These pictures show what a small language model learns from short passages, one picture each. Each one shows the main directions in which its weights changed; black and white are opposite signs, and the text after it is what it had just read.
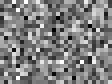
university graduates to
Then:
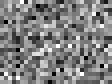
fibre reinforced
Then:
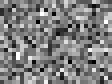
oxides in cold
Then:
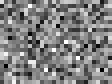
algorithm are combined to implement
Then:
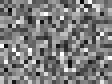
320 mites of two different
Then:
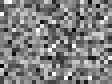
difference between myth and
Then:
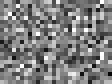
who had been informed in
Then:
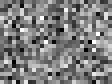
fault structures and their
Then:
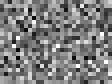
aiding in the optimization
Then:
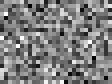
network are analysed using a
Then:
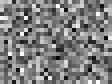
and functionalization, by which
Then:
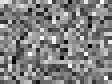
range, mean, and standard
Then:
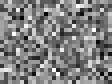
for aortic wall
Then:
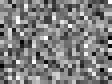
of repression that underlies
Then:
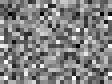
framework including PA intervention
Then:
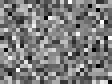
necessary conditions, the two
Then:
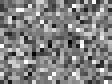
furrow treatment. Later
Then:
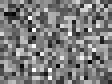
Time window
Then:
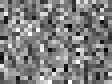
individual solar cells having
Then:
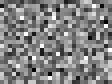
Mean Std.
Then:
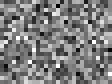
clear-cut, were
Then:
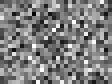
of investments attracted
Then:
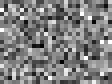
elements," *Journal
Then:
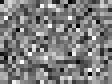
such as conducting inspections
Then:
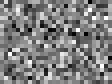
mode of technology is the
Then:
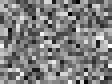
opportunity to learn
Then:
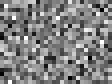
for each of the top-8
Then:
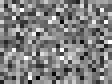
A. Kao,
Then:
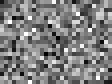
Here linear regression algorithm
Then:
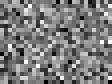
is a little study
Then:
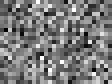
ideal buccal
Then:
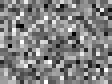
reconcile the cases
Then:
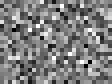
understanding of Muslim
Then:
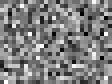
steps are necessary for
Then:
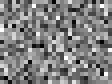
of the main elements of the
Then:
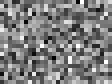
on exploring the biological
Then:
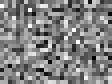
10 months and treated
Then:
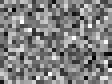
line indicates the calculated
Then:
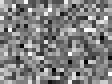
parallel corpus
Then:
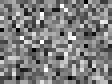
the role of culture in
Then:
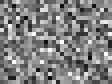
male patient.”
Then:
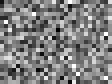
professional activity, value
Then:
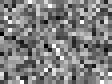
competence having a direct
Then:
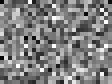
amount of salt in
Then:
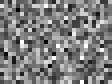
accelerated method of
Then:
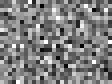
que se traduz
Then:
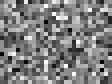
Reactor and Fuel
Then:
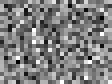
a time window of 6
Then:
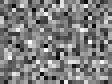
same approximation found using
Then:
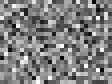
performance for the participant was similar
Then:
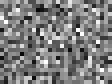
then blotted dry with
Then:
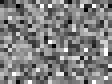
Active Power Device
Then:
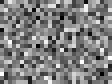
such as the one proposed by
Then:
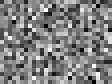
key role in assessing and
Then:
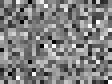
habitats, where
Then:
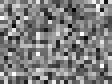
and pension offices
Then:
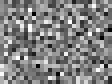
capable of yielding
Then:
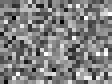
evolving environments and
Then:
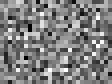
this material was identical with
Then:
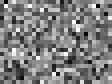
A better strategy is to
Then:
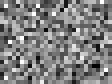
that psychological studies
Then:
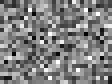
these methods are nothing
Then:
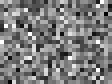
longer run for the
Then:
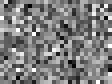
strategy A business model is
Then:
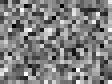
sent all of you a
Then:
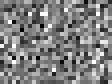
daily transformer
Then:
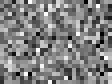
different varieties, including their
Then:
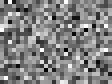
additional information which is not
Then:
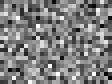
as tolerating some
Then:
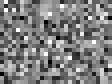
in Ukraine:
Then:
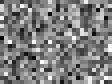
operation in mind. For
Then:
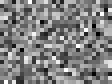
contribute to development of
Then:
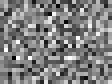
place this component in the
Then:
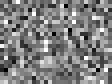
used by the teachers in
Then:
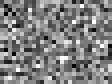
(Found : N,
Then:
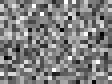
of being in contact with
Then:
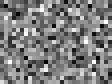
Hosseini liked
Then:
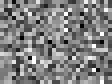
been localized primarily in
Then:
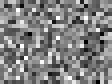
method is satisfactory
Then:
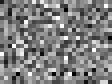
the due and equitable
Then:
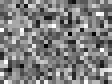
The determination of melting
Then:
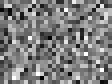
positive implications for supporting
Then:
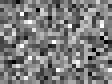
at a finite wave
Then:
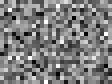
and distances are in a
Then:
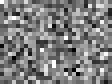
member refers to the
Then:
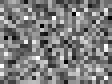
concept, compatible
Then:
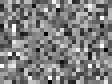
of sample. If the
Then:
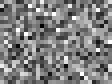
more and more serious which
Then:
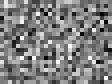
However, digital methods typically
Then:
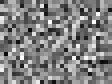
the injection port of
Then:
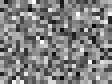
as individual everyday
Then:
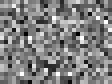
modeling stochastic
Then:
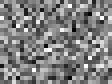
the year 2050. This increase
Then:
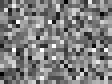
weakens resilience by
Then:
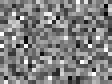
and bending moments
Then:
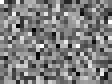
means required to provide the
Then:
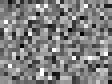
are represented as binary
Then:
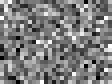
ground. This sound
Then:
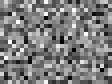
product Users are not
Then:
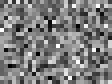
Specimens surviving
